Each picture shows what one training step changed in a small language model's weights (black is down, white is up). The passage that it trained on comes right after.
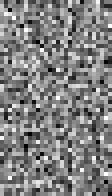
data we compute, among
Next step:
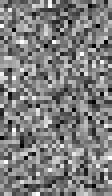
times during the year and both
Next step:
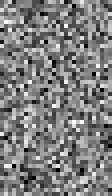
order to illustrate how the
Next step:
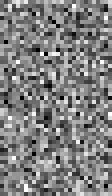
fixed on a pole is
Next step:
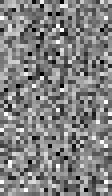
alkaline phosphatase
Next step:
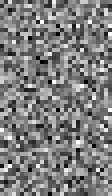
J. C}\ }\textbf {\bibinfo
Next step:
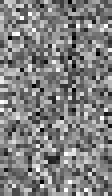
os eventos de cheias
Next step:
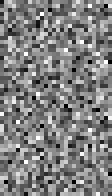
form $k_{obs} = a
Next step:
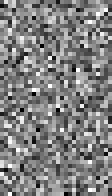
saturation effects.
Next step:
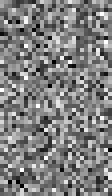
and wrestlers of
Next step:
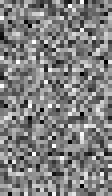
If we restrict
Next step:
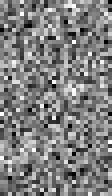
en el herbario
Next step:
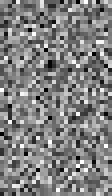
therapeutics involving
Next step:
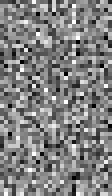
polycube in this
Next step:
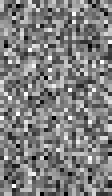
HSM have been addressed
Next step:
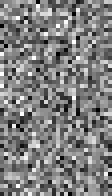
or Jeanie is of
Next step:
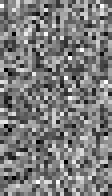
time is reduced by 70
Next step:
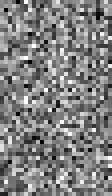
material used in the actualization of this
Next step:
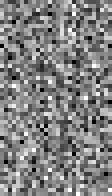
is “a vector of desirable
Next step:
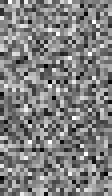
is missing is a conventional
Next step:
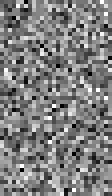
be because of the enormous
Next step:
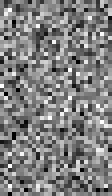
δK from Eqs.
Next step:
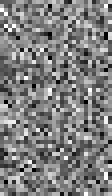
\rangle$ as a function of the field
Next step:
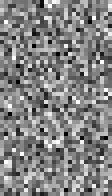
This is also an indication that the
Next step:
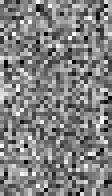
as a centerpiece for
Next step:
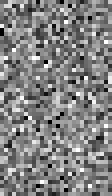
(Éton) que se
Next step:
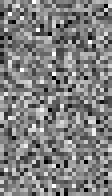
release produces transient
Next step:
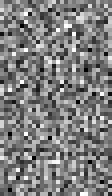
advantage to adhere to
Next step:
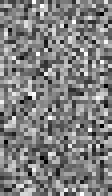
and imagery; -
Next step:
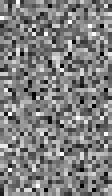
\approx -10$. For
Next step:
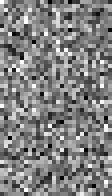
of digital competencies
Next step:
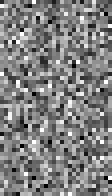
of rural infrastructure,
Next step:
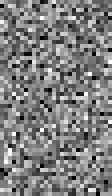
overall similarity score
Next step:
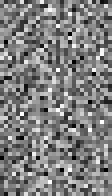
the coupling strength of an
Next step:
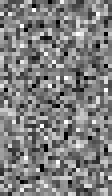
statistika kursidan
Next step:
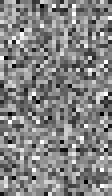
of politics, production products
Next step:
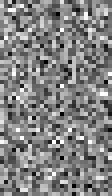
of ZiBOC preservative
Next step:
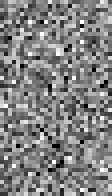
beam lithography
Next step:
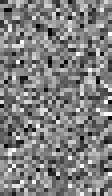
detected corner keypoint
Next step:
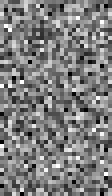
і посилення
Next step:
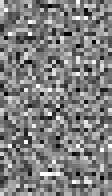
Поскольку H
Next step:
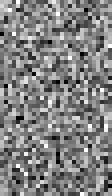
taken as the reference, as
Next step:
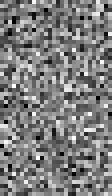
pública. 6.
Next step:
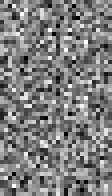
yo'qligi va uning
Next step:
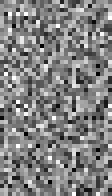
sensors and end-users.
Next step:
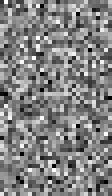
search result summaries can
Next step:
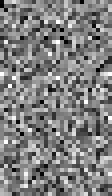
key factors: low light,
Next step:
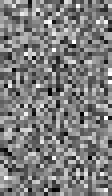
\sim 20$. Now we
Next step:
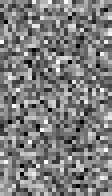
fourth order numerical
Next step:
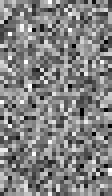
we can produce a bar of
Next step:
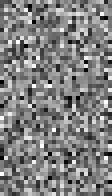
As eco-tourism
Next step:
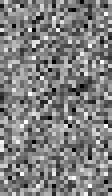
la Communauté
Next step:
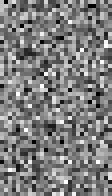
and dotted lines correspond to
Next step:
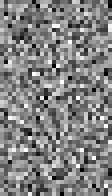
is to financially support entry
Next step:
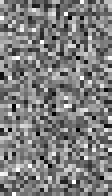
for Network Applications allows
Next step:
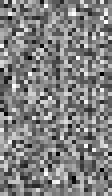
the introduction, the
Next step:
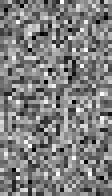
and doped cadmium
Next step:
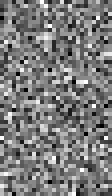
Atmos} software
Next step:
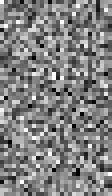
consider the case of a direct fly
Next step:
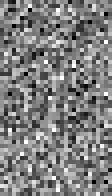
per la prima volta,
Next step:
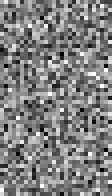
for the majority of the process
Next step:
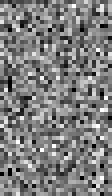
application of deep learning methods for
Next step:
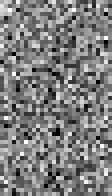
perceptions of women as
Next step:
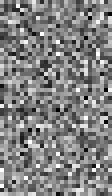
and responsiveness of the learning
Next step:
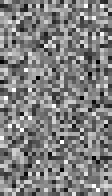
and the behavior of the system
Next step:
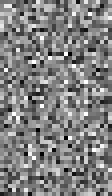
urmează mai
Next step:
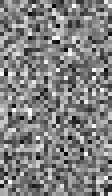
where the upper (lower) sign
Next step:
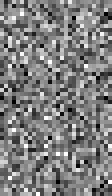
using all bands, green
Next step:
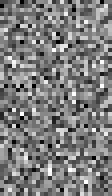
role of different brain
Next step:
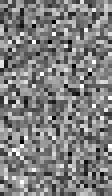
If properties of the MB
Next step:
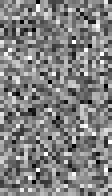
de l'étude,
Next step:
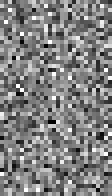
following discrete symmetry
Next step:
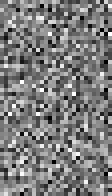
\rp \label {h}
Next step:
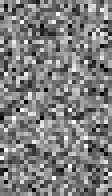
^1H NMR
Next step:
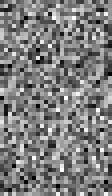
takes part in the hard interaction
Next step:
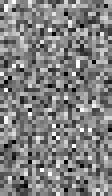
yoki baliqlarning
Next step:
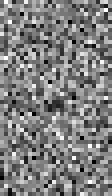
at a time of focus and
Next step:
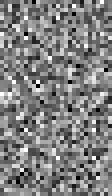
use different types of evidence to
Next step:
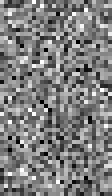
for faster turnaround
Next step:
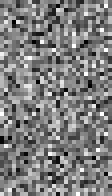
different concepts which however
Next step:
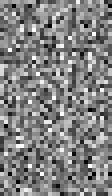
from the SM expectations would
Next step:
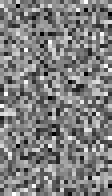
volume have been described
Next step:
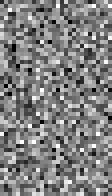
these locations cannot be
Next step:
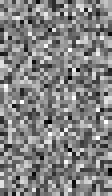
can be considered a plane wave
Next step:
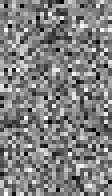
of the most intriguing
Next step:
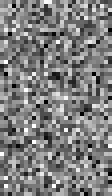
are expected, on average,
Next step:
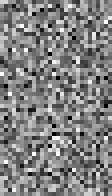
so'zlar:** milliy
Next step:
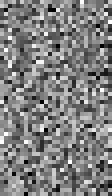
the other hand, a discrete
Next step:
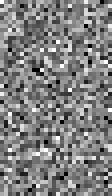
this remarkable amount of
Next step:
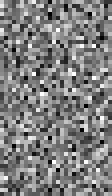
transferring data from a
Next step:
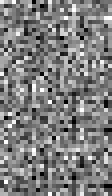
the catalytic performance of the
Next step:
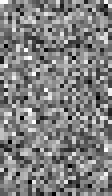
numbers $T_1$
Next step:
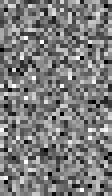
out of the 28 members of
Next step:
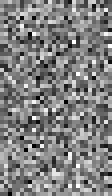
networks." *Journal of
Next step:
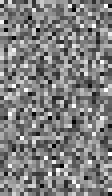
to compare the total distortion with
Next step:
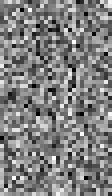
Before that he managed the
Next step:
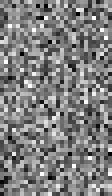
inversely with the noise level in
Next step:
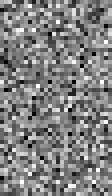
stretching and folding
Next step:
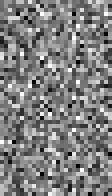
Sebuah rumah
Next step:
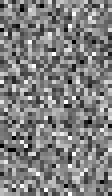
T_w -mean value of
